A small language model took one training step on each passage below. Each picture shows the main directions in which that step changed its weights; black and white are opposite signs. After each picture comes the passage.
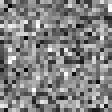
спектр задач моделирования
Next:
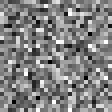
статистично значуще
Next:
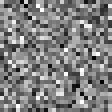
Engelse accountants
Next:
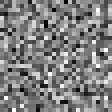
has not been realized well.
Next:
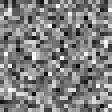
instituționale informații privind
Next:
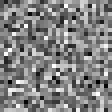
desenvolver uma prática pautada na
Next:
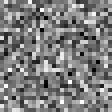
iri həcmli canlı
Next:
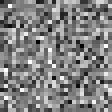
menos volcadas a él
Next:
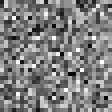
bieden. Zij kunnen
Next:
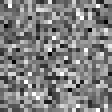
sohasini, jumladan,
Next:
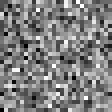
ishidan so'ng uning
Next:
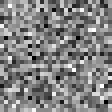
⁵ Alisher Navoiy
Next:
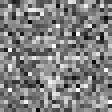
essencial para a análise futura
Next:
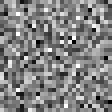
(от минус 60°C
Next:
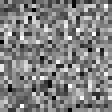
va oshirish yo'llari 784
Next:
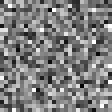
tiene funciones delimitadas, sus
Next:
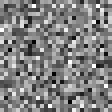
бар. Оларға қала
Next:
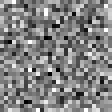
och bör diskuteras under
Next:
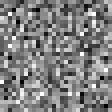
asos bo‘lib xizmat qiladi.
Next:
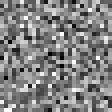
study of legal acts in the
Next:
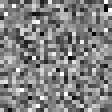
kterým potenciálně
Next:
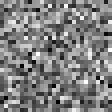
розміщення рекламних
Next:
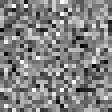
que o empreendedor não estaria
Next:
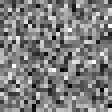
výkonov nepárovým
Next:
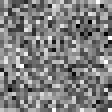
Agrar sektorda innovatsion
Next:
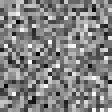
τους πολίτες
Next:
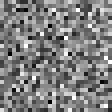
shaxsiy va kasbiy
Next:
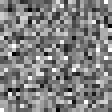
qon yo'qotilishini
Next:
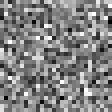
dengan total Rp 24 miliar.
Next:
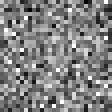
brend va qadoqlash
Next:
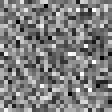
edifício Jorge Machado
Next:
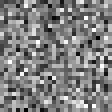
idade de cerca 6000 AC.
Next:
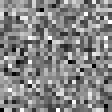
tezislar o'rin olgan.
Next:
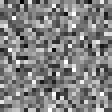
(немецкому) как
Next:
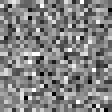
sikap, konsep diri,
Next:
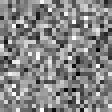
raqamli ma'lumotlar va
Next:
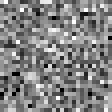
ta'lim va tarbiya jarayonini
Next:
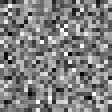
Indonesia. Keywords:
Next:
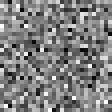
boshqalarga yetkazishni
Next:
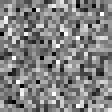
Korobkov, D.,
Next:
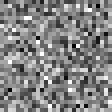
ega mavzulardan tanlangan.
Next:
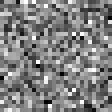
современными культурами, но и с
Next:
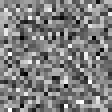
الدراسة بأن
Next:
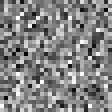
respublikamizdagi nufuzli
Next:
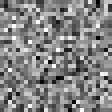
длительности за пределы
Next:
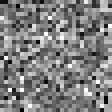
una variabile. Se il testo
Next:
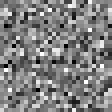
विशेष रूप
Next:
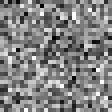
e do comprimento de passada,
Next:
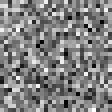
Humanities der Universität zu
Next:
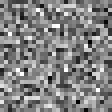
so'z gaplarda so'z
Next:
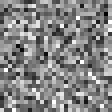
занятий. Для реализации
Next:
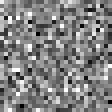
quality of life was carried
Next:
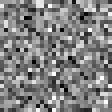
o mais simples sistema seja
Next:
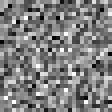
musicológico y de los modelos
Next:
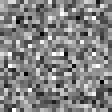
dirigido a la formación integral del
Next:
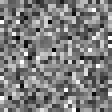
zachytenie jeho
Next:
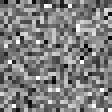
Farg‘ona davlat universiteti
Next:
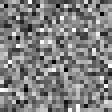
Fergana branch of the
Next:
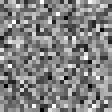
факторів Склад факторів
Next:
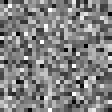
is to partially study the
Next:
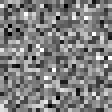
daraus zu machen. Viel
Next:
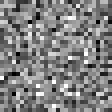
nutq nuqsonlarining
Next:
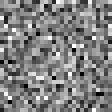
DISCUSSÃO O
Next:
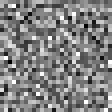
to determine that this issue
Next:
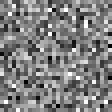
qadr-qimmatini bilish,
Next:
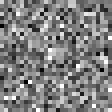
methods for data collection
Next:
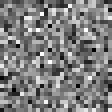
as pessoas se relacionavam com o
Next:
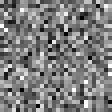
und erweitert werden können.
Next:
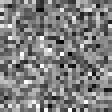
sisi keilmuan secara integral
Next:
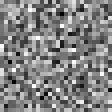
von ENCOW14 (ca.
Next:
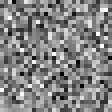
4. Joraboyev, B.
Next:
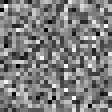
matkaa ja johtoja ei
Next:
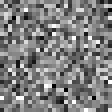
und alternative Kommunikation
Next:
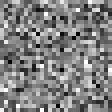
civil no contexto social. Para
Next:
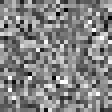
JSTga a'zo bo'lish
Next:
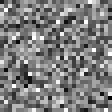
на основании убедительных
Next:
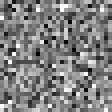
și prezentarea proiectului
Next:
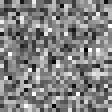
vaziyatga tushish orqali
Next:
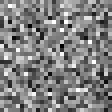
Publik. *Tesis*, Universitas
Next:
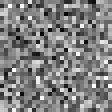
3-7 zeigt ein
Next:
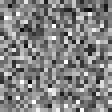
va g‘oyalari milliy pedagogik
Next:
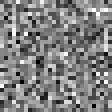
la lógica neoliberal.
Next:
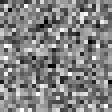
yang dapat memberi petunjuk
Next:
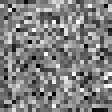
таркиби унинг раиси,
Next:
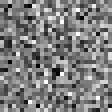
dias de Mayo de nouenta
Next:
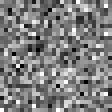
va undan O'zbekistonda foydalanish
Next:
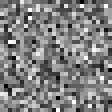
uzviy bog'liqlik
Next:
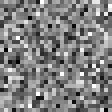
Temperatura Umidade Tempo
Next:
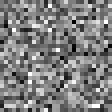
церкви в Україні у
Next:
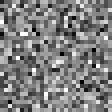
Meek Pregnancy
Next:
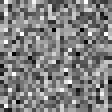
a alimentação saudável; a
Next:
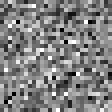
рішення в інвестиційному
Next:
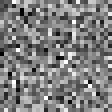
muhiti tushunchasi**-
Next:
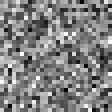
biznes, mobil tarmoq
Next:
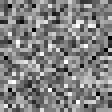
контексті калини,
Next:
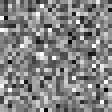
38 mln aholi
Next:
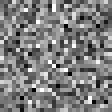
особам, які вже страждають
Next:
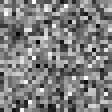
total -Disminuir los
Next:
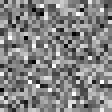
(SNC) e do sistema
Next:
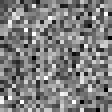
Гудзенко О.В.
